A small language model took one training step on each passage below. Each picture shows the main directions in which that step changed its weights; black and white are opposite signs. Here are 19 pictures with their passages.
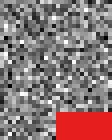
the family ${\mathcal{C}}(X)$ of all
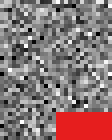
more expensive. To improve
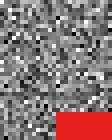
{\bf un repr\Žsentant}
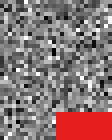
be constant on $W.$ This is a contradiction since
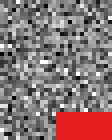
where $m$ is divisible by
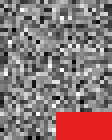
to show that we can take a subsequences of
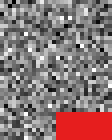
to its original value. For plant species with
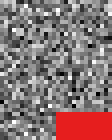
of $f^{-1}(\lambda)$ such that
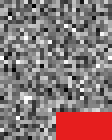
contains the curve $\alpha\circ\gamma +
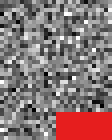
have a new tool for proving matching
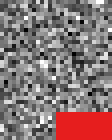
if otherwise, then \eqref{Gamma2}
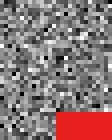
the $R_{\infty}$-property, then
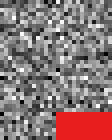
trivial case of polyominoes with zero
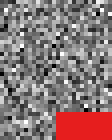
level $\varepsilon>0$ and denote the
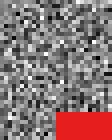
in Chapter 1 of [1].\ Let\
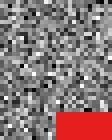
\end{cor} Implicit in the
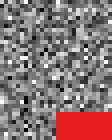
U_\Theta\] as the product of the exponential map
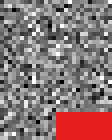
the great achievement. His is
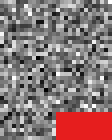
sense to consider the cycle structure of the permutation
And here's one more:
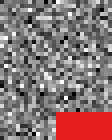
adopting dynamic parameters from references
